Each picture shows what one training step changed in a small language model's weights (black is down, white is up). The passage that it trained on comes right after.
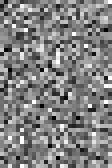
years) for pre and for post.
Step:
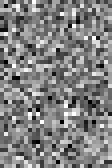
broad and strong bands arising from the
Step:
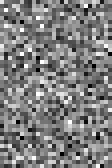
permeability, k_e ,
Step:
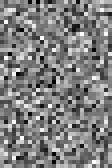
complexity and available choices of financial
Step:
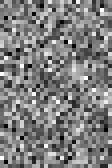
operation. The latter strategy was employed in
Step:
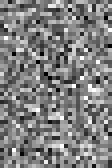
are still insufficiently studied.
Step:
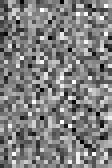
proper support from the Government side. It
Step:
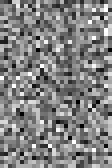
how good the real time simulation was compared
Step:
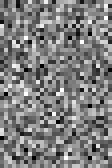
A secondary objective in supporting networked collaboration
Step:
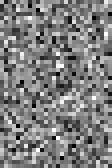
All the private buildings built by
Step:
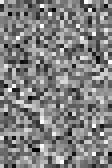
on the goodwill of society:
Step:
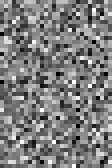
showing Post Contrast
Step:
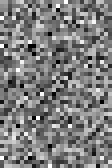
3, a SPMT UWB
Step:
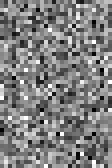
of male teachers is higher than that of
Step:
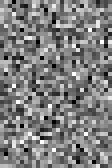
repository of kernels to
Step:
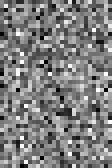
(figure 2). We do not
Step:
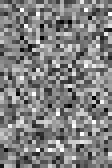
views across the user community. -
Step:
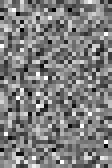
it emphasizes “the promotion
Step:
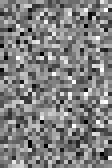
seen as overly processed, leading to
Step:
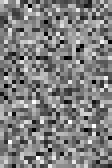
the absence of retinopathy
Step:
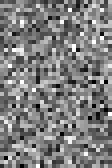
State. These are Babale
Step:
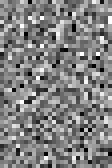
by spectrophotometer. The presence
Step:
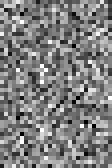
flowed toward the cells at lower
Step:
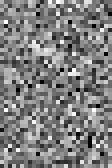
were male & 34.5% patients
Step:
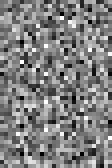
same time, it helps to develop other
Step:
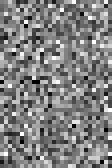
is to get them involved in the
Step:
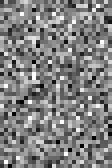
this involves children in their early and middle
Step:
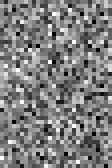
these samples. The average Ct value
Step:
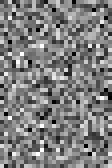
with water. All the complexes are prepared
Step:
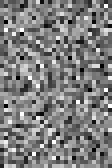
Reductions in Amphibian
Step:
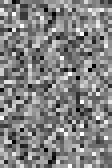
Design of Proposed System.
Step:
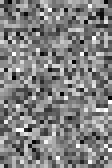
in neuropsychological tests and
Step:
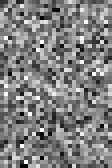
(personal normative message) to
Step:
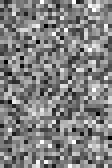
compounds are logically unrelated words.
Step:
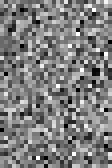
no significant gender differences were observed in educational
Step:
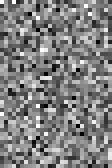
It attempted to understand the link between
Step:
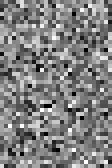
delivery agents to promote insurance to counter
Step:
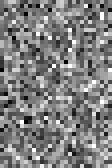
results pictured that more than half of
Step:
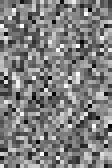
motivated by: – Expectation
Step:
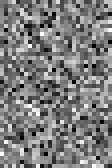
to the risk of cancer in humans.
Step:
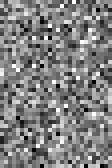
Figure 4: Mass balances of
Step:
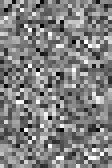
and assessment of thyroid function is
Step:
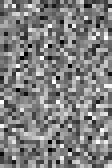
radical and comprehensive changes such as infrastructure,
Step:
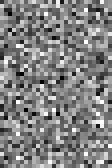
feature extraction and decision-making. Through
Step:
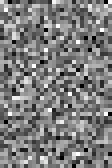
run random forest using single machine.
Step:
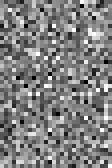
are extremely desired for the protection and
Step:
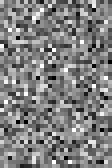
Adish A.** 2016. The effectiveness
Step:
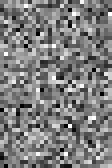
impacts on the present Indian education system.
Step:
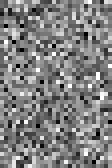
Ma, Qihua
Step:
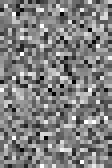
Brilakis (2016) created
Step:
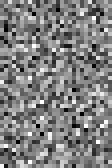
the presence of complications.
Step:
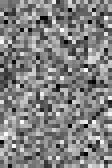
personal data protection, has shown its lack
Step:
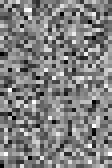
a suitable habitat in the
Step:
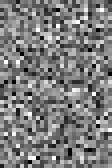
al [46] Gathered
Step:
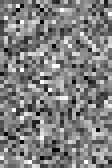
to impart experiences and knowledge to create
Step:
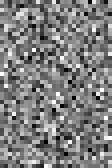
and use," and she has a number
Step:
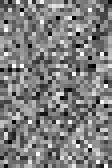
120 students per year were enrolled
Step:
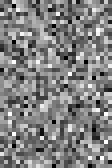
do this task, one may think of
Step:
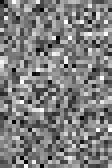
into *Lahmi
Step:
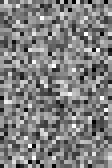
Lab3 x_{ref}
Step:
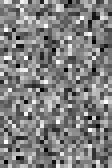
dose and the other layer may be a
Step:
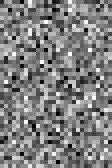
forces compare to Flood cooling and
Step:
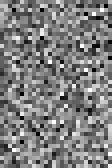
findings result from a collaboration between
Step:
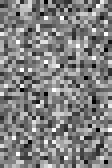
November 2021 to To know the accessibility
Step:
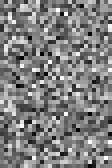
years, cytotoxic lesions
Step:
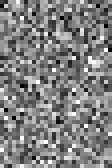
are represented by lumped
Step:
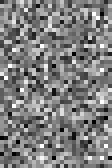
relative absence of financial barriers to care in
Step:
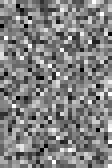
Figure 1: Electrical burns
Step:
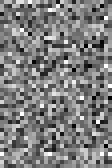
program; c) Procurement and maintenance
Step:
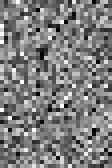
a higher life satisfaction than many of
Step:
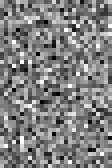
to evolve the power quality produced by
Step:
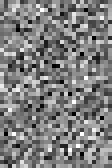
The requirement to obtain consent from patients or
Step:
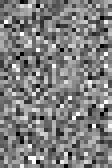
particularly for ID learners. This study aims
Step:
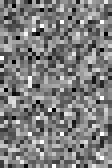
legislation, technology and
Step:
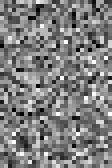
people come into contact with different cultures
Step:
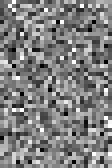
of engagement from the private sector, specifically
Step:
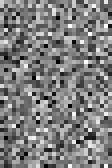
informants are the GA, who
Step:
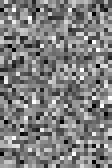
several Spanish biomedical datasets,
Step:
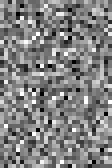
1 receive). It is inserted
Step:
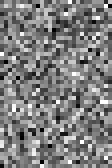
expressed in the viewer's behavior.
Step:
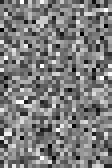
in the water for CVD mortality and
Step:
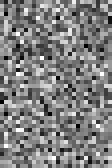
and definition of workload and the
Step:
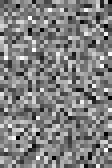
PhD and is usually absorbed as
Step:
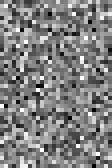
pain with the nerve physically and
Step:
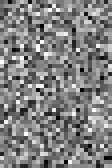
data will be shared promptly and
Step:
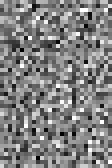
categorized as vitamin P,
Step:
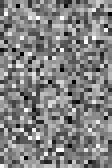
arise in individual events when hadronic
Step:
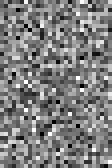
RUST FLOUR
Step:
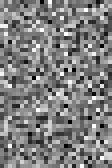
almost 50% in prevalence. Table
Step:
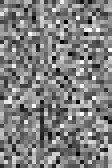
Nehru Marg,
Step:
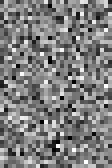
of the nitro group was confirmed to
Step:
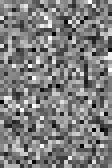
t-Statistic Prob.
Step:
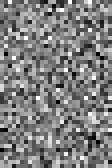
teachers showed frustrations and a lack
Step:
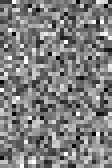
networking breaks. You can get
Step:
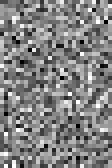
and while 69% variance in
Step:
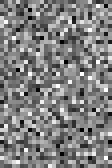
pet food formulation Compliance with
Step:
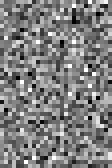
g FW) followed by
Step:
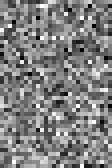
supranational character, the fundamental human
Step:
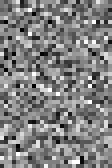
the total damping is always positive
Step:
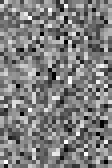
al. Implementation of a home
